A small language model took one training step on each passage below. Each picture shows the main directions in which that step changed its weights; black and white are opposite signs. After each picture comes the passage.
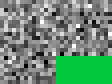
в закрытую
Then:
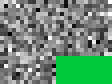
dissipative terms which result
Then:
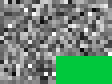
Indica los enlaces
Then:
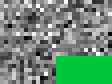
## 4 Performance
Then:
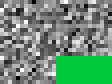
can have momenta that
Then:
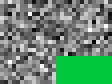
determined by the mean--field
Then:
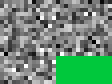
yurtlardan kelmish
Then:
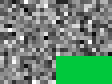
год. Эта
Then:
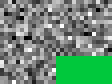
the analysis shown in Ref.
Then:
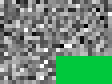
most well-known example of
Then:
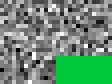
indicating its qualitative
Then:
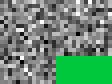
apparent magnetic order appears in
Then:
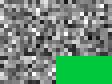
milliy iqtisodiyot manfaatlari
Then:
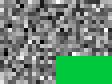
localized tight frame for
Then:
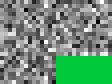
chain. Avalanche
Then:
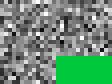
{\bbf the completely
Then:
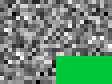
method. Here we conduct
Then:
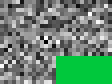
Universe. I review the
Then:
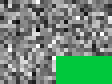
da anatomia
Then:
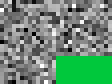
relatively capable subject,
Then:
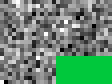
та сони чоп
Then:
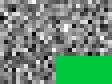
PSD, as shown in
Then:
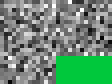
a la distribución
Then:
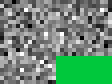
la guerra civil.
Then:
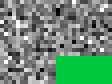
is established. The
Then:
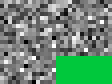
numérique des données ont
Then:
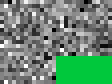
initial state $E_0
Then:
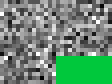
tarjimadir .
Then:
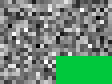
on the current government
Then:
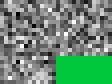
the HMF as it
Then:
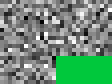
plexus. It contains
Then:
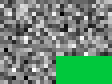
Finally, we present results on
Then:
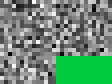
ва II конусидан
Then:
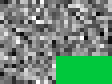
position-space wavefunction,
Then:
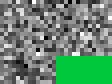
times. We used 50
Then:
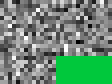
је било
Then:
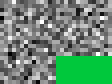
sich in weniger als
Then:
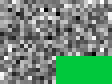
Tabla 3. Tabla
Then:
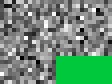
diberi sumber
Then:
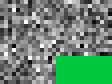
different nominal carbon content
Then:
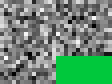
choose to run a entanglement
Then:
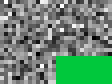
thus reobtained a
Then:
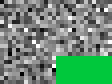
olinadi. Agar
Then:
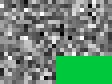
000 participants et des
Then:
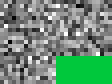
przydatn e
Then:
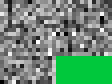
muslimah) dalam
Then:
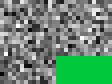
thinking about this action
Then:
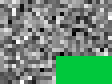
(with increasing \meff
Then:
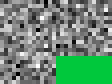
three quasars known to
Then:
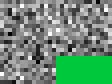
under spin rotations to
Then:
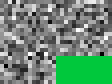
produce the disk-less
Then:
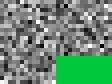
como método el
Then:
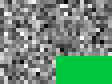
that we have limited our analysis
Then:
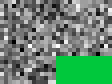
en algún caso en
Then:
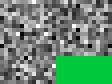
rather, it represents the
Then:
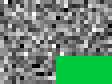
the other hand, the recently
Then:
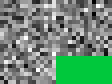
in der sich laufend
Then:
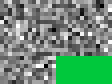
methodology used is a
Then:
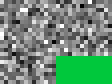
Collaboration) } }
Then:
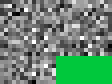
исследования. 2021. №
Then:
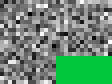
Alexander scaling
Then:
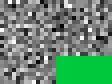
etishning nazariy jihatlari
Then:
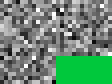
шкіл у
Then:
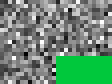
binuo ayon sa
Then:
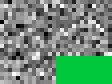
energy is not conserved in
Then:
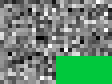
NATIJALAR Bank
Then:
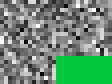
in this way is consistent with
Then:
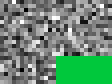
finite-size dependence of
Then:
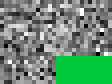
effects may be combined in a
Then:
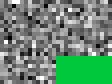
преимущество с
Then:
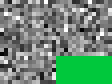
noting that some of the
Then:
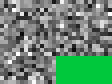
делается вывод о
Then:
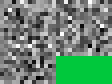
to a pulse intensity
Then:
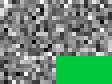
obras más complejas
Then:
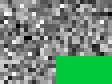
we have shown a unique mechanism
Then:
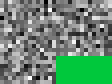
in curved spacetime and
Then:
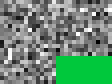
of the organization security
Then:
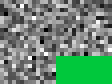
de markt vereiste
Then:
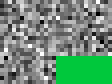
de los desafíos
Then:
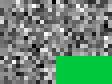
функції, права
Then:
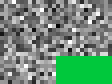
bieten, der
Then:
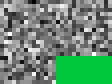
field, or only at the
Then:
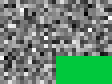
компании [5,
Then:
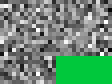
rogue wave structures such
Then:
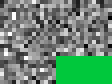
reivindicaba los
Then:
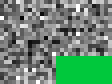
de frecuencia de
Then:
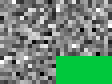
weniger Minuten
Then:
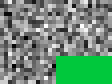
that depend on the state
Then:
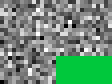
эса, ўн
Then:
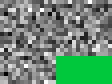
equals the constrained capacity
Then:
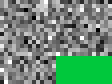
With increased parallelization,
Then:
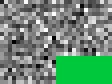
على إنجاز
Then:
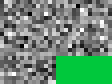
the PNJL model
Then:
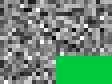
92\\ Weighting
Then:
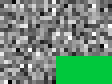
plus en plus orienté vers
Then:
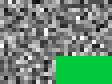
the right edge of the
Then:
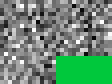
на интересы
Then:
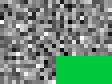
effective Hamiltonian is obtained from the
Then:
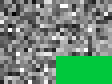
collider model, not just
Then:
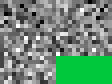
we have a random sample
